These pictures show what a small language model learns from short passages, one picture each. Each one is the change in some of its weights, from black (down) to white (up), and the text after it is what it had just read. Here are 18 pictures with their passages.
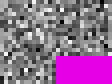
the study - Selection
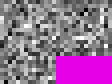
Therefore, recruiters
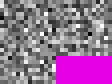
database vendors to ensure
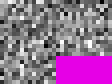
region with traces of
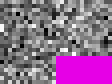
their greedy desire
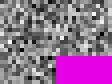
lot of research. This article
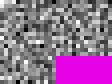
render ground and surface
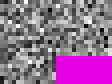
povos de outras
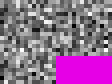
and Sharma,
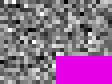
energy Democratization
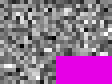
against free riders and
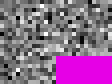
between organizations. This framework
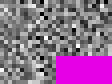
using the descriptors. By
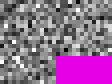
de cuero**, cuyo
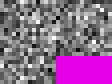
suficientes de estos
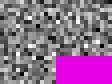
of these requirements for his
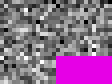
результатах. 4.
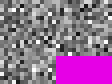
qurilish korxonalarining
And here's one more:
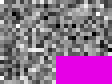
oversampling), the
